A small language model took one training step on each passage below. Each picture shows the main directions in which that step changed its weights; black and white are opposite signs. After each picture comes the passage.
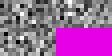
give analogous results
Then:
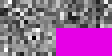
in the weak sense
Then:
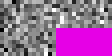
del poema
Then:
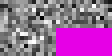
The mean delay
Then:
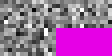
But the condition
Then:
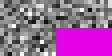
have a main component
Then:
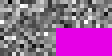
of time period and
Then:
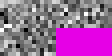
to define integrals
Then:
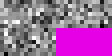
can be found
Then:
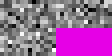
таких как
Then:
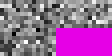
derived sequence
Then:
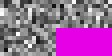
is a finite
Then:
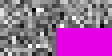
to a number of
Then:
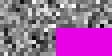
it was found
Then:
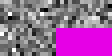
\item if
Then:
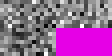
After some
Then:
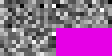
y digitales
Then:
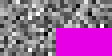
do not play
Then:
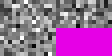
regime provide for
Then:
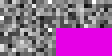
ani de
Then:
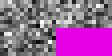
sets to be of
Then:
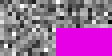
and the product structure
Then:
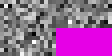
$\lambda ^{\prime
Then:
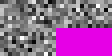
The idea of
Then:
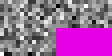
Lemma 2}.
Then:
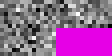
extend in
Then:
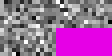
$h$ with
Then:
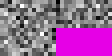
and analytic in
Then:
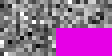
convergence rates are
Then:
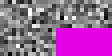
are uniform in
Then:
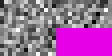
y su relación
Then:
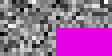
ушли на
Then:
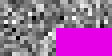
to prove the Proposition
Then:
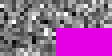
proof of this theorem
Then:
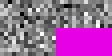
an analogue of
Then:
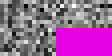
ordered representation of
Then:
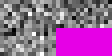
to our setting,
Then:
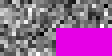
is an edge in
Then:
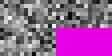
denote the set of
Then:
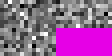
and the other
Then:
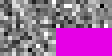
данных в
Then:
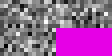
of all bounded
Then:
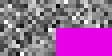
of Richard
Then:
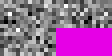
of $f$
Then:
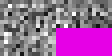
of online
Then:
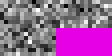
complete absence
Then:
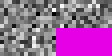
do curso de
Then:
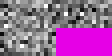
dx \qquad
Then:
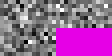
the figure, but
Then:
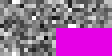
coleta de
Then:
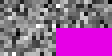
Moreover, the choice
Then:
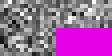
in this case
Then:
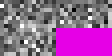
$$ Hence,
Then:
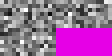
dalam Pasal
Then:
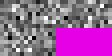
short note is
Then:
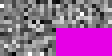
error estimates.
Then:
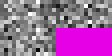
significantes más
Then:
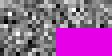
for $q =
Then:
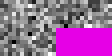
Republic of
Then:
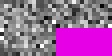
interval. J.
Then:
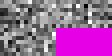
is defined in
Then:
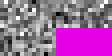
pressão sobre
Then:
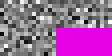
no momento que
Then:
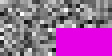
polynomials for
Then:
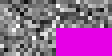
coordinates which
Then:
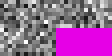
the sequence of
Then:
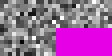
Center of
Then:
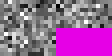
the case of
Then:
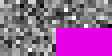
Lazer e
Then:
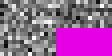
method is a special
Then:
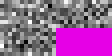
1, and then
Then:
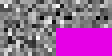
$\Gamma$. The
